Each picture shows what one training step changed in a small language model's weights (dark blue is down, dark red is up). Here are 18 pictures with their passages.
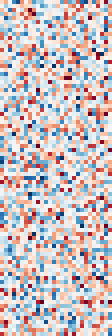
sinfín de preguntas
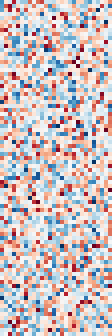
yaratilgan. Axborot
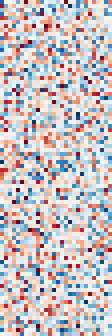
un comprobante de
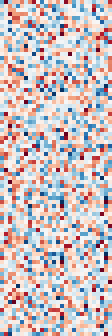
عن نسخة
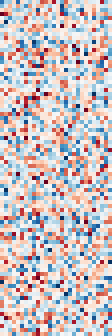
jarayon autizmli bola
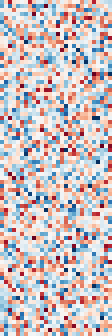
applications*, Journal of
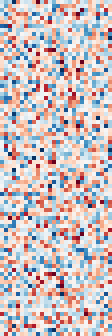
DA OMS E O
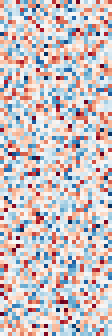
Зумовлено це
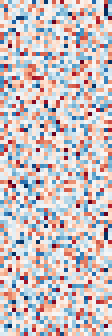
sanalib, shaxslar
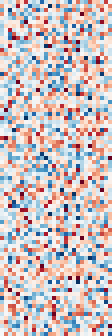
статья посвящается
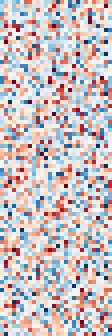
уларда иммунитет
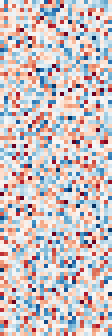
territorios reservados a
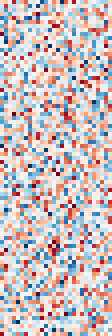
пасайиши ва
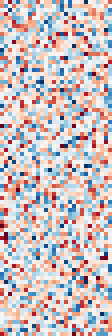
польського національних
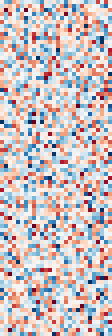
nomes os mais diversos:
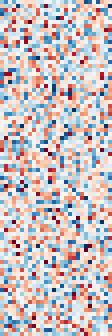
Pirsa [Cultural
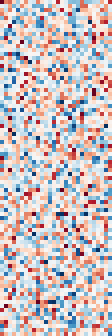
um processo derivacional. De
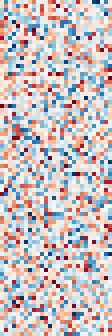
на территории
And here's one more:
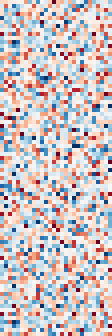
encuesta se incluyeron
